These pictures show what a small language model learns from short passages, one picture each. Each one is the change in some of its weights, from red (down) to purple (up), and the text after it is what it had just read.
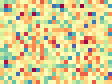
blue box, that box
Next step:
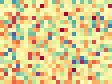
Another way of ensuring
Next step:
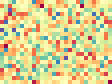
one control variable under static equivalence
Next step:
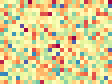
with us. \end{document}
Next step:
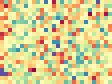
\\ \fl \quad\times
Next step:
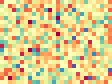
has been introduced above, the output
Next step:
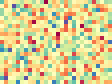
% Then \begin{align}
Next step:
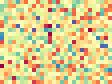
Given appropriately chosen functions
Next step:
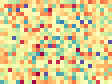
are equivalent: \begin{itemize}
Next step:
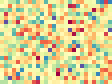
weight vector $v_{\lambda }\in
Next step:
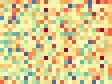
% %\delete{
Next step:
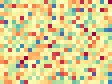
element in $TL_m$
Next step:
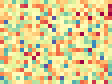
rank bundle. More generally,
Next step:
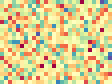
The path $L_8$ is
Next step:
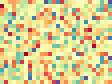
throughout \EXPODE
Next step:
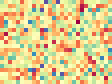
multigrid algorithms as the
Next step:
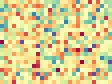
optimal Minkowski type inequality in
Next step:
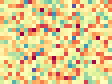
convention is given by the
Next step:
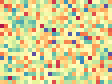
\partial \l_i} =
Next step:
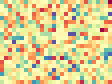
Lemma \ref{lemkey} implies
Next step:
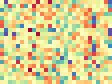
for all points in space at all
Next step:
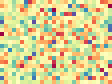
\rightarrow0} \frac{\mathbb
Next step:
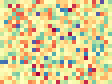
be positive in the lines parameterized by
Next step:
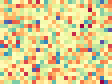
vector fields pairwise commute by induction
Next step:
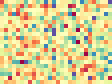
i$. Suppose that $w$
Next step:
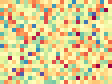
$\lambda_Q$ is a strong
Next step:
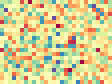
you overshoot
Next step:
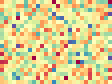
\arrow \tilde B$ of the
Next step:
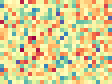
about it, at least if you
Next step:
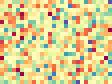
the set of vertices visited by
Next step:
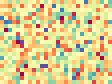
group $\SL(\Z)$ acts on
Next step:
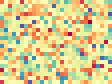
that excluded minors for
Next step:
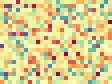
third assertion for $n
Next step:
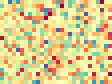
modular lattice, we will need
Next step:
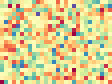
be the divisorial contractions corresponding
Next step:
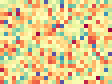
remark on the our result in relation to
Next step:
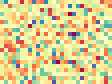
higher than the lowest one}
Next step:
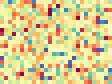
et al. established stability
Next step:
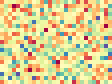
yields that \begin{equation*}
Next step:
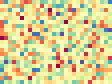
problems in which optimal controls are
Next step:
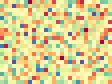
Lipschitz continuous with Lipschitz constant
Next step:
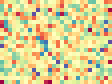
additive under connected sum. Given
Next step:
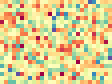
the construction of the matrix.
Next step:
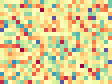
subgraph in $G$\\ 7.
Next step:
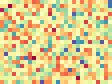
functions it is natural to consider polynomial
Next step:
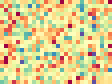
The following theorem is our main result.
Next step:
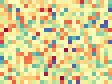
Theorem \ref{Baker}]
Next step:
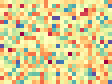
$R$ that hold on
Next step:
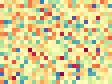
domain} $\Omega_\infty$ of
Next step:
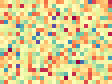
$M$ be a finitely generated
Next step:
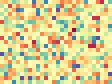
invariant under a seven-dimensional Lie
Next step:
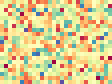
also be possible to rephrase
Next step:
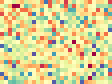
\end{equation*} Here
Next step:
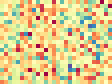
simple middle ground constant
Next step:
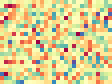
choices of $R$
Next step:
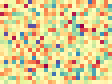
where $(\mathrm C^{(\ell)},
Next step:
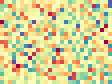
an integer $1\le
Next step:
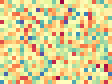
basic linear algebra course.
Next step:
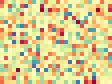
following two points. The first one is
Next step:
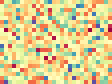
shown by (\ref{mart to
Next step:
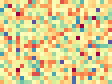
some mathematically uninteresting
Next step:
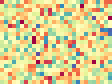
holds in the present case since blowing
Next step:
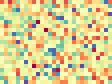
\end{cor} From
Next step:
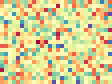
\sum_{i \in
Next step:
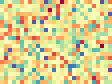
Figure \ref{ej5}.
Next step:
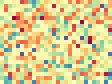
that this result is sharper than
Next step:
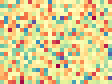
from (i) as a special application
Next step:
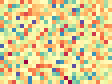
that Theorem A implies the estimate
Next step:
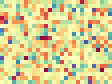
work of Thanhoffer de
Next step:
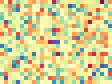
\end{align} and
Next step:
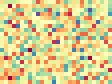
be available, and the
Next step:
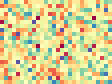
homotopy Gerstenhaber
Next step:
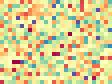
that the overall cost of computing
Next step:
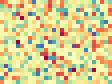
independent of this choice. Assume
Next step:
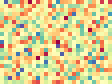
between vectors $\mathbf{x},
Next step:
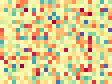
>c$ and hence $$
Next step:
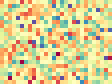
that $f$ attains its
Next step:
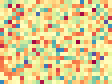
be quite small, it will be
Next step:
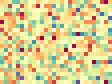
the integer~$k$ is
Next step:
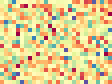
rank two root subsystem with positive
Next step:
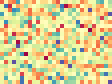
\,, \end{equation} where
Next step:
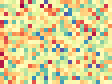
diversity atoms
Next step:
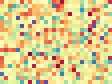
that we have the following lemma, which
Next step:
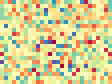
interval $[a,b]$. For
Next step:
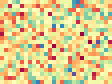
the product of the norms we
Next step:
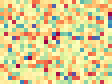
$\Gamma$ and equip its vertices with
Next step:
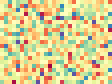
lies at the foundation of the
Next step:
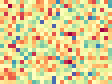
these conditions was the full representation of a
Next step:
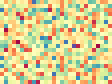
better. Our line of
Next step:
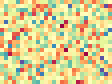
case can already be seen in the
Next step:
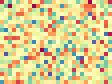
easily checked to be as
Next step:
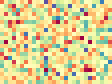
observe that $$t_{{\cal
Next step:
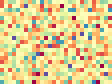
following statements are equivalent:
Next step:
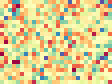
\textit{symmetric divergence
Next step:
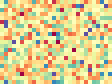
to be very well suited to a
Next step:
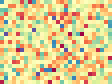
time steps. For what concern the
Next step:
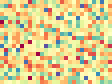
reducible and has a unique
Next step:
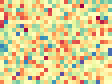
direction of the arrow - the third
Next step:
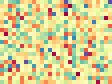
order end conditions are used.
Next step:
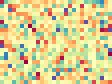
have $\kappa(V) =
